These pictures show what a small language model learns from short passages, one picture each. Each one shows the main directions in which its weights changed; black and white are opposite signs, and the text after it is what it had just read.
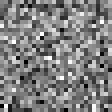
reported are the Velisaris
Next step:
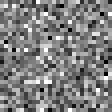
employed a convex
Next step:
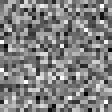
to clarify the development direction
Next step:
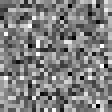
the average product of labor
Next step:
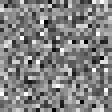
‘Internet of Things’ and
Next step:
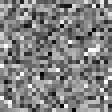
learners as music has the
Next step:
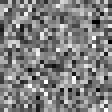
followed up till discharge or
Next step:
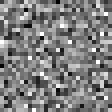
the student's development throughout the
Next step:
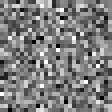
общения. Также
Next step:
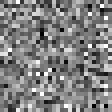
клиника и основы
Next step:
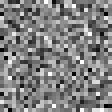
героя. Пример из
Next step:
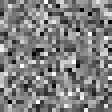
– maximum P-wave
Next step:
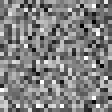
fomentar el proceso de
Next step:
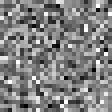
betrieben, obgleich
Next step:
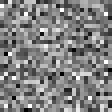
strategies in the context of their
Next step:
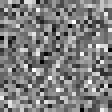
ризик харчової
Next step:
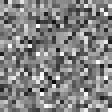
o'quvchi jalb
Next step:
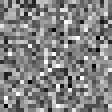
manufacturer X, powered
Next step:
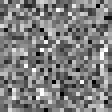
alohida kelganda
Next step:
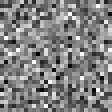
may become very large,
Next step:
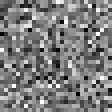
the feature’s width and the
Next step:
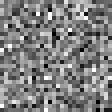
3. G'O'ZA VA
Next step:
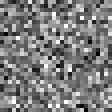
and post-test. Tabel
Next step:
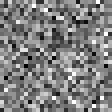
Ato de Justiça e
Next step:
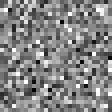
Landsat and MODIS.
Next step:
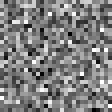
les seves forteses, ja
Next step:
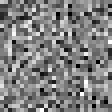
which NH₄OAc
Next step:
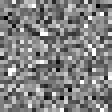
o homem é necessário além
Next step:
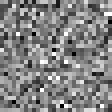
now in a position to know what
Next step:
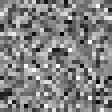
definition of vorticity,
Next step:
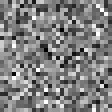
empirically evaluated the
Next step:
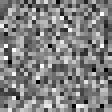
attract new ones and remain
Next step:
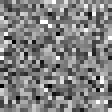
kuchayadi; - Nafislik
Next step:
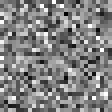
method⁽¹¹⁾ to
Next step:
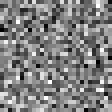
considered to be unidirectional
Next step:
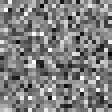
Simone Kummer (Uni
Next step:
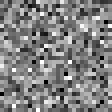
libros compilados, para
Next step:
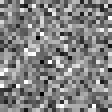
of prefigurative collective
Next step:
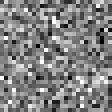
simula haber captado
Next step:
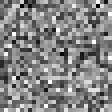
diction to characterize
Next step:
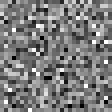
Vygotskiy – u
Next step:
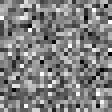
the data using descriptive analysis and
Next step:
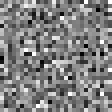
omillari, ularning
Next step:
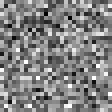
dengan kesesuaian standar
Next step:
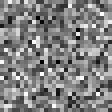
[3]. The characteristics of
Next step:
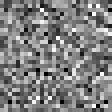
uchun ko'rinadi.
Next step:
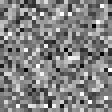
predictions show higher bias,
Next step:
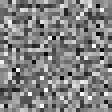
Hypertension. For the
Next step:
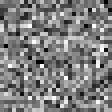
the leaf and then it was
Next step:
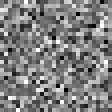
a standard diagnosis of
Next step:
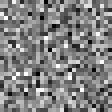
serviço** - Para a
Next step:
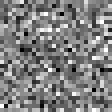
provided those are provided in
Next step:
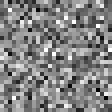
Consideration must be given to
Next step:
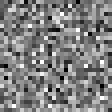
of negative effects and the
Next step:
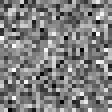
can be established.
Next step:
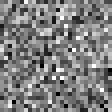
interleaved (i.e.,
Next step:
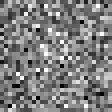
ampirik biçimde
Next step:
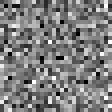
зв'язується з
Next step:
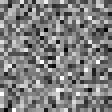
results. Stress can disrupt
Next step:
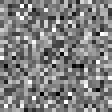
EFL instructor, most of the
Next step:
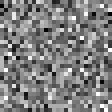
2018) admitted the presence
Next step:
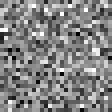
Benjamim E-mail:
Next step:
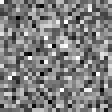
with 34.27 dB return
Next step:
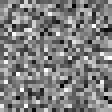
cost-effective meal
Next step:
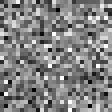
технологии. -
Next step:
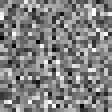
falling on the right side of
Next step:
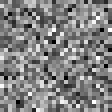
interessante e pode fornecer
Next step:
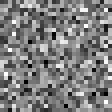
people. The Sangam
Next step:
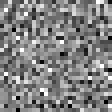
values are in the usual range from
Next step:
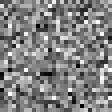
yangi ilmiy tarmoq -
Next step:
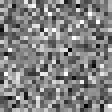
mudar efetivamente os
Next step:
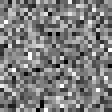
pritiskom” (slika
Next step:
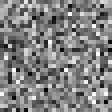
his detractors. The
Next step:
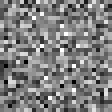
contain the following information: a
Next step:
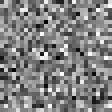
Textbänden der Edition
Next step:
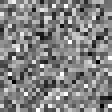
and demands of its clients by
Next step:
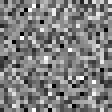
neft qazib olish operatorlari
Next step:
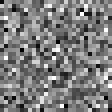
kalitelerine etki
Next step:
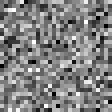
is often done by changing the
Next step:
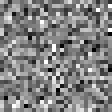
and mulch application just after
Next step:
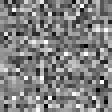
J, VIERA M,
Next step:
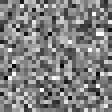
method (Bradford,
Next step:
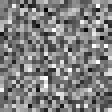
visión panorámica de
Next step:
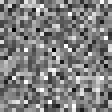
apego emocional y una
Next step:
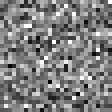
the rules makes it possible to
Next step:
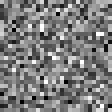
where a static distribution of
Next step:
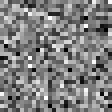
la réflexion du regard
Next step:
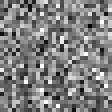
diagram of the experimental
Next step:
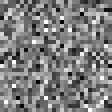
das weite Spektrum der
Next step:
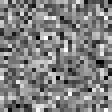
Kudarat State University
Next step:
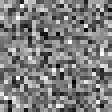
can be guided by the following
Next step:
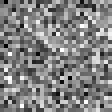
seus distintos projetos de
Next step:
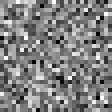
25 Jahren wird die
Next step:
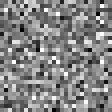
MONTHS TO 5
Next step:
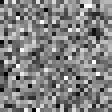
Hon'ble Madras High
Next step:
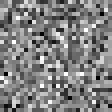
column encoders outputs
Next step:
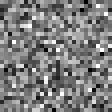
the views or policies of the
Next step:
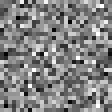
possible shorter distance. This will
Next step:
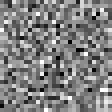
tizimining buzilishi)
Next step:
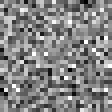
delle forti divisioni che
